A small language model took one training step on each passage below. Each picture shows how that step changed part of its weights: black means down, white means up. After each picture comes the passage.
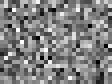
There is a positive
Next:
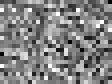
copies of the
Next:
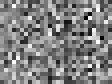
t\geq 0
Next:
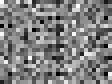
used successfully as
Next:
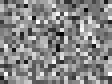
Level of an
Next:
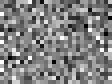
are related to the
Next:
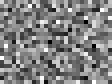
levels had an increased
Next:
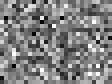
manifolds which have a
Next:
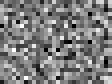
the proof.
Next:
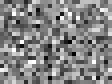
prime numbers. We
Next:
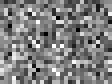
or other comments
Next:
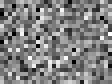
et al.,
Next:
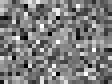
factor but lower weight
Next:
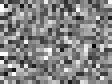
to feed on the
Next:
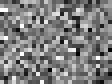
$K$ of
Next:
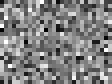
national economy in the
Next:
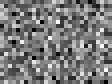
this time, the
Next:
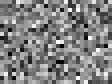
were anemic.
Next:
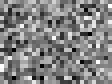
system's modeling
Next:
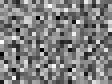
probability one,
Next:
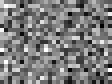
\quad 0
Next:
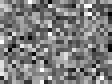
distant organs
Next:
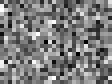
the information to frequency
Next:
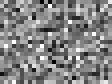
is based upon
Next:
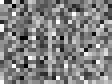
now rearrange
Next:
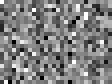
well as, both
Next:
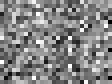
emerging at a
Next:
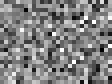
order at least
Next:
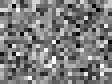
room temperature
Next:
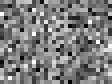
are overlapping blocks
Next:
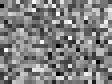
empty or contains a
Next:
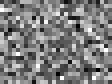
of the form
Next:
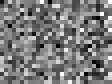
be very effective
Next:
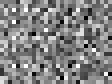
works, including
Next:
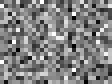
designers in the
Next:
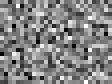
each trial has
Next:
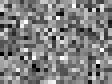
The monograph by
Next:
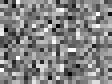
theoretical and methodological
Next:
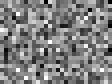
\langle y -
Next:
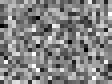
shall show that
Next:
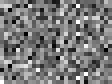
community First carbon
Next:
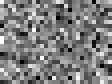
2$, it immediately
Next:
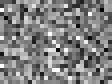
n copies of
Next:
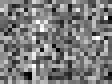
Durham in
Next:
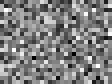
in the notation.
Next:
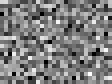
So the first identity
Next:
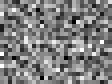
one of the country
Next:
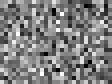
This highlights its
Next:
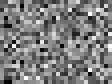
governing the
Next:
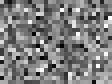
have recently defined a
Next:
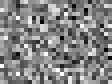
structure of data
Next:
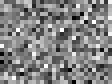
order. For any
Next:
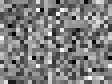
New Modular
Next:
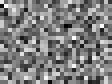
q \Delta
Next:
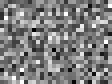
over time. The
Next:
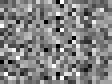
covering projection.
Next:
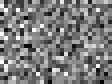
$U$ de
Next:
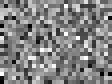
8 below we will
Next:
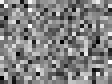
arrive at a
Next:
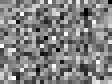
derivative estimates, we
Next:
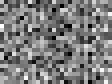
\nonumber \\
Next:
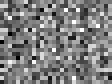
Wang and Yau
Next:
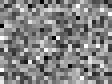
a small island
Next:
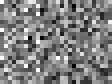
approach would provide support
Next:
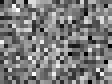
are real independent Gaussian
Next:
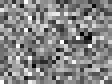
process of biomass
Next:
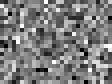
and coordinating algebraic
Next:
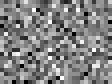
note that the vector
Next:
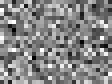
incorporated into the
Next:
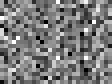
reverse inequality note
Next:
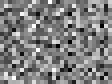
Science. Other
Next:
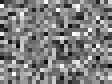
on the development and
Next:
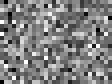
stem, and
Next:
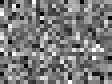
which there is no
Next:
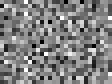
lack of building
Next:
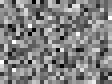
converges weakly to
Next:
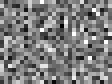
convergence in the
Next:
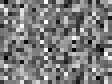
\mbox{ and
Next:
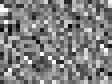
for the construction of
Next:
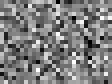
percentage of "post
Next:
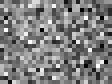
so its integral is
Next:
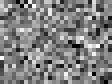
has to track
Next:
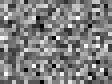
a more detailed introduction
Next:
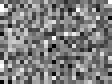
to solve the
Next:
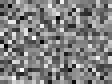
projection. If
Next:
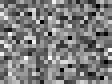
this remarkable
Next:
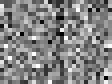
as an experimental model
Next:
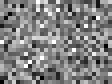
faster and caused
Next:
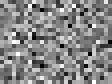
wipes out
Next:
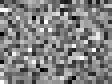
of jumps in
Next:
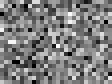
*The Physics
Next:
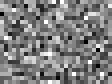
ϵ function
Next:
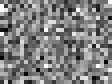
to the twisted and
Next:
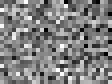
market share of
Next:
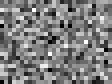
confirmed the
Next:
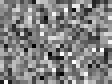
map as a plane
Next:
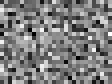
the dominant theories
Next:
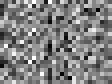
customer satisfaction.
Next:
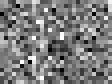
Angela van
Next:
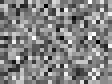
average and standard deviation
